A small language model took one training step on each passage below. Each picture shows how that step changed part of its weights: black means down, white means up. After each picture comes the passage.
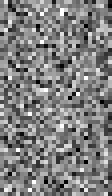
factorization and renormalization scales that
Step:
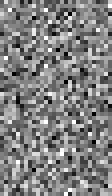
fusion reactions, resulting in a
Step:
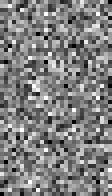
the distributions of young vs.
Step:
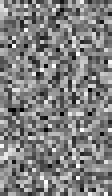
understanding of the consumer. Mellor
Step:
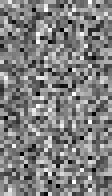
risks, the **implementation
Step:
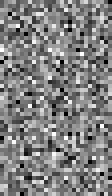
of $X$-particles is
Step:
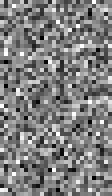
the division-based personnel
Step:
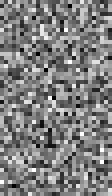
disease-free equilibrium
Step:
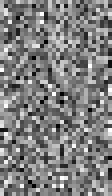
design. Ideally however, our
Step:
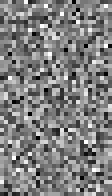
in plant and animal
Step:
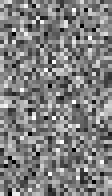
high and slow, and SMEs are
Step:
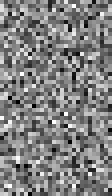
of DST as a whole. The
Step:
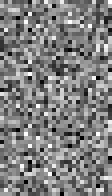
making the design process unintuitive and
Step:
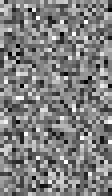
organo-mercuric compounds
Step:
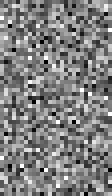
a two-level problem when the
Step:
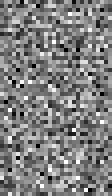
uptake of contaminants by the
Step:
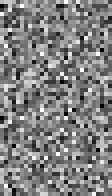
Leakage Measure as a
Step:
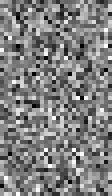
straightforward experimental testing of
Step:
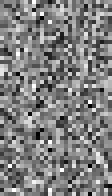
is primarily characterized by decreased or
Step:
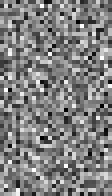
\alpha <2$ The corresponding
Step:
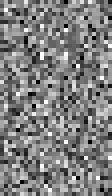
heavy-light results in
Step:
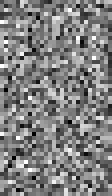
180 km are not displayed
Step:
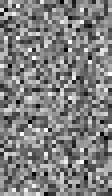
S. paratyphi B
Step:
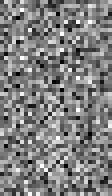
how large the a priori probability
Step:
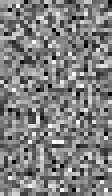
known to cause diverging tree
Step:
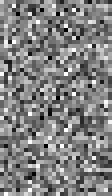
the EP and all the others
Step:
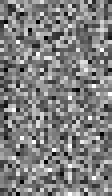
Simulation,\\ and J\"ulich
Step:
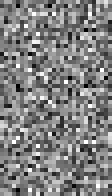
is equivalent to $z =
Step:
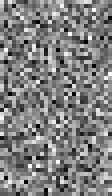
the child's motor skills. If
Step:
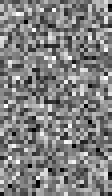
material. In particular, the food
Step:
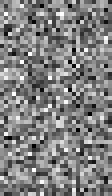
during the current study are not publicly available
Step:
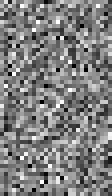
U neighborhood of x
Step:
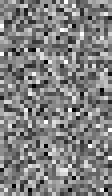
a CICES 5.2 group level
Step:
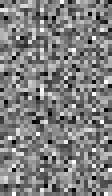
la langue anglaise dans
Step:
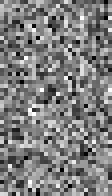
sterile neutrinos and/or
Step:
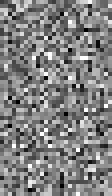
and peak structure of the simulated spectral
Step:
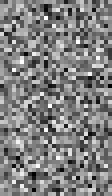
remain in the initial state assumes a
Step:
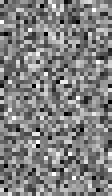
the diagram where the transverse gluon
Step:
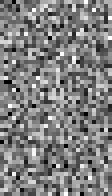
accident. Similarly, most people
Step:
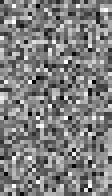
is simple enough to be written explicitly
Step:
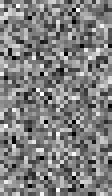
decays for this paper. The first was
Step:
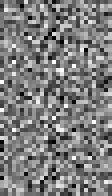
demonstrates that LLMs consistently exhibit
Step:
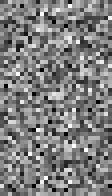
3 DIGITAL,
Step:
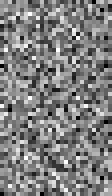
Strunk's first line of his
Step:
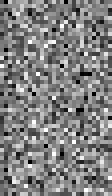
an optical pump/X-ray
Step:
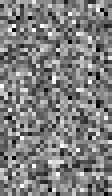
underinformed before a flood
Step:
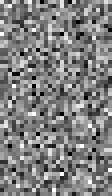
informed consent and follow the
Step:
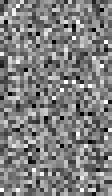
in the root collar. The obtained
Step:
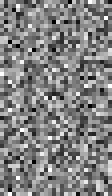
of the proton is given by
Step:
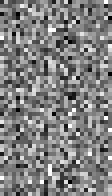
it's harmonic frequencies.
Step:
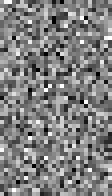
numerical coefficients as their timelike
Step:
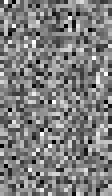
diff witnesses serve as
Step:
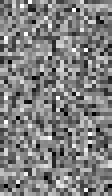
show the combined effect of these factors in
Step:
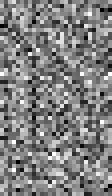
them, the work would not be
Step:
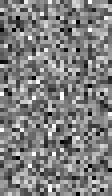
the non-polynomial term is
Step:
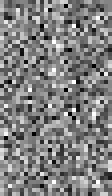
is productive in one task is not
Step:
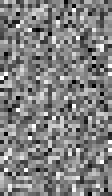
mass around 6 to 9~GeV.
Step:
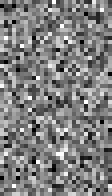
these variables, should they be shown to be
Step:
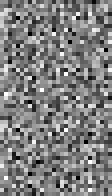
is related to the inverse of that considered
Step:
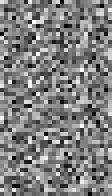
compactness on sparse
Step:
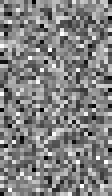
the system has a spherical symmetry.
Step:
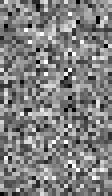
body fat results, favoring
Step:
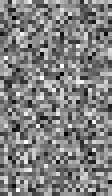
by pooling information across groups within a
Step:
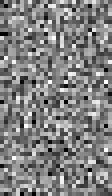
the critical case discussed in this letter
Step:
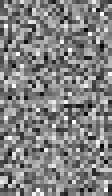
has a factor $h$: $$
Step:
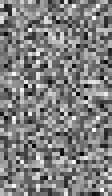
the experiments the GA found the optimal
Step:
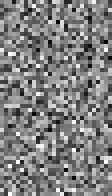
problematic because cluster login nodes
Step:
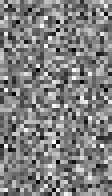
flat facet, Se
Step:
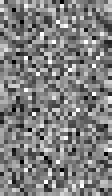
computational and information-processing
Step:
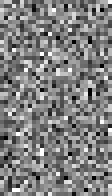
state it can be omitted from the
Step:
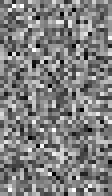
Sources The digital information sources and
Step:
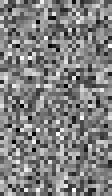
process of increasing equity (a positive
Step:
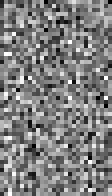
is the zero-curvature
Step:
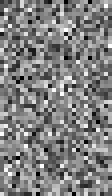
0.250$) found in the differences
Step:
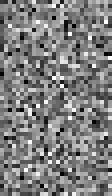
remove empty audio
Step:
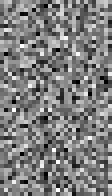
improve financial outcomes, firms may
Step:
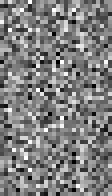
{\text{subject to}}
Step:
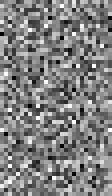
to identify one DNA sample.
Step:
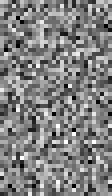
presence of a magnetic field, with
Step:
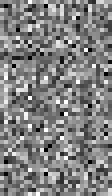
the number of defects that are
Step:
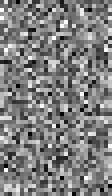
the data. Hence one needs to
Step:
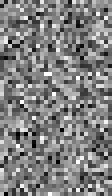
of a slab-like specimen
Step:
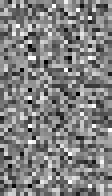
in the treated wastewater in the first
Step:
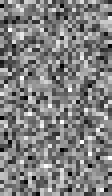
to evaluate the response time and I/O
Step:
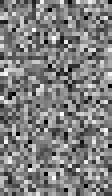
a list of points. J. One
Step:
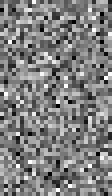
patterning in optimizing ink transfer,
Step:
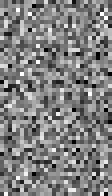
Moreover, when $\omega/q <
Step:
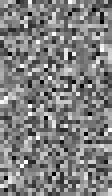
the factors. Those are KM model
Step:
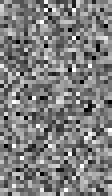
test case, the three solutions present numerical
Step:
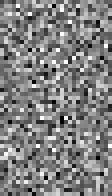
apparatus. The extracting
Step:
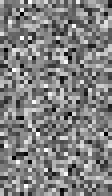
PTAT The power conversion efficiency
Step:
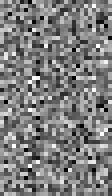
increase of the species richness in the
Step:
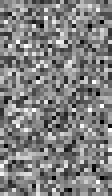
Ground grid system is important for
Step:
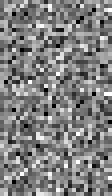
accessible through a trustworthy
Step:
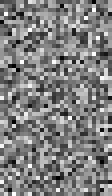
and initiate the Wick rotation,
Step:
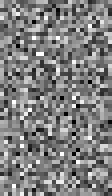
become an alibi for all those
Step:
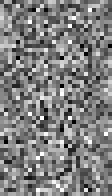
suggestions that improved the present version
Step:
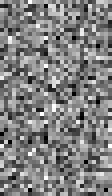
the size of associated passive components. This
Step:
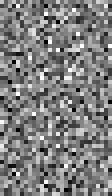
enterprise pursuing
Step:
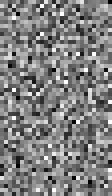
bounds affect the off-diagonal
